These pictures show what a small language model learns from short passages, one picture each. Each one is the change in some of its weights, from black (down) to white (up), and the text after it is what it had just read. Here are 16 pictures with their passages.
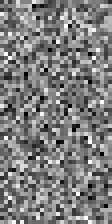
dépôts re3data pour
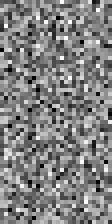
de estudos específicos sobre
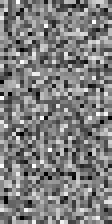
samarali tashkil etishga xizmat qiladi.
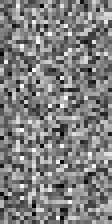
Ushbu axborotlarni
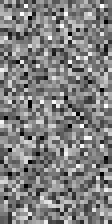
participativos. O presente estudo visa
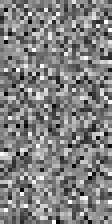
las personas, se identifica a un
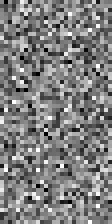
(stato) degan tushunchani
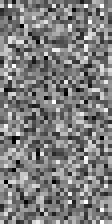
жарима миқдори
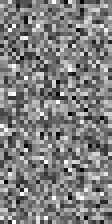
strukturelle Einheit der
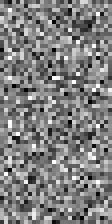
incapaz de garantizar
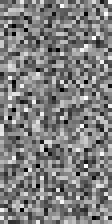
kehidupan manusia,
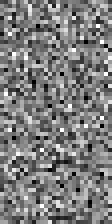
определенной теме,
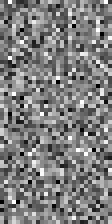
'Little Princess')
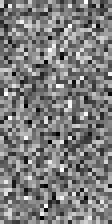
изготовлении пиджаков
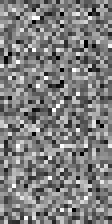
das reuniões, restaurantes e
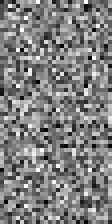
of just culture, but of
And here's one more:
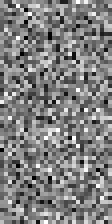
прокуратуры каждого
